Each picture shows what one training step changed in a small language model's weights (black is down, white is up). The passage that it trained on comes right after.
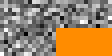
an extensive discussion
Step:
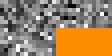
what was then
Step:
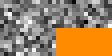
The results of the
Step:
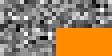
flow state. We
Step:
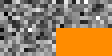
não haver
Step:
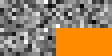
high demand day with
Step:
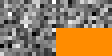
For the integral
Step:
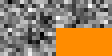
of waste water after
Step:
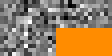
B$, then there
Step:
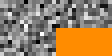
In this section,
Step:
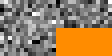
tanto, en el
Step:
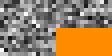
compatible with
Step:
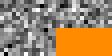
$\log \sqrt
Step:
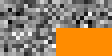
long-term disease
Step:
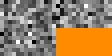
e para o
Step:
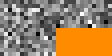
a complex organ with
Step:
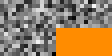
leading to an
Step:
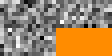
Bu holat
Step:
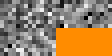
simplified by
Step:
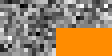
in gain at
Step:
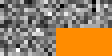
rates of severe
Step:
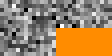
Sandbox environment
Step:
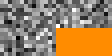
temperature range used
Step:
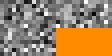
are relatively opened
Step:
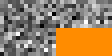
decisions. Our position
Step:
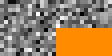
and year with
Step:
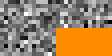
with Shannon
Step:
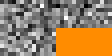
is publicly available
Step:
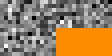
College and
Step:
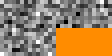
volume part of the
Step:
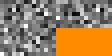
are displaced
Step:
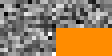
для ЗНМ
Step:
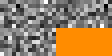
technology using a single
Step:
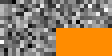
is no need to
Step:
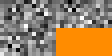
are positively
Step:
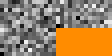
the following relations:
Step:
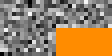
analitik və
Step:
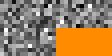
it showed that if
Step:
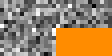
Composite panels
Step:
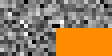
In particular, they
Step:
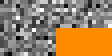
las semanas
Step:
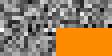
ve Env
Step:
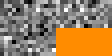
having had secure
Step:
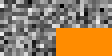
morphological formation
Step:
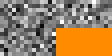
particularly effective for
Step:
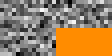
specifications of the
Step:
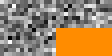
V., et
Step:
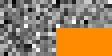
holds: $$
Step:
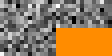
on expansive
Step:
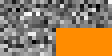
we consider a network
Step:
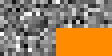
we set a time
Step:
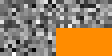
provided a robust
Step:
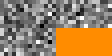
decisions related to food
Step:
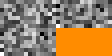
overall molar concentration
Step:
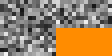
production performance, disease
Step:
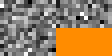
marginal effect
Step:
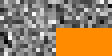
IV, pp.
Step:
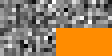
combina y
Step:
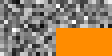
to the environment
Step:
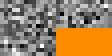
bolada ichki
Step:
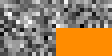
The INN approximately
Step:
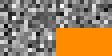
ds %
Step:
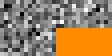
\mid l
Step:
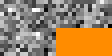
em tudo
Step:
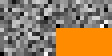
the same as
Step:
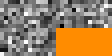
with Perceived
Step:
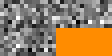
groups. \bigskip
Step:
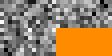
temp 7}
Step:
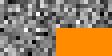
and Development Fund
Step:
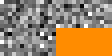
when they state that
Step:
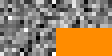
results} In this
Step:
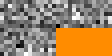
storage infrastructure. The
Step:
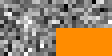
The car begins
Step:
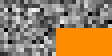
a large,
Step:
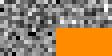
trust region
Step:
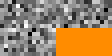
$H$ and
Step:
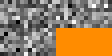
se dio
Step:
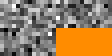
omission Maria
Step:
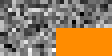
de prijs
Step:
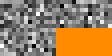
problem - to introduce
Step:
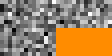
Table 1, the
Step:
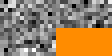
adequacy of
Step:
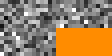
with initial values below
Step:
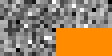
al mejoramiento
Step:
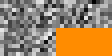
effective for service quality
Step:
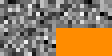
and 21-item
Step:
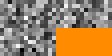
drill of 2
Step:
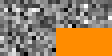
a circular
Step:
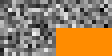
de Campina
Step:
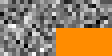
aside from its
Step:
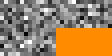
order to be considered
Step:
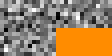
va o‘lim
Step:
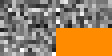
de tumor
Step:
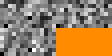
by a loss of
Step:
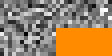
significativo a la
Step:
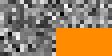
needs to be carried
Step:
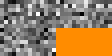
and trace)
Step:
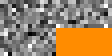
followed by the addition
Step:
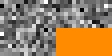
transformation giving rise
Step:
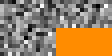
is mainly based on
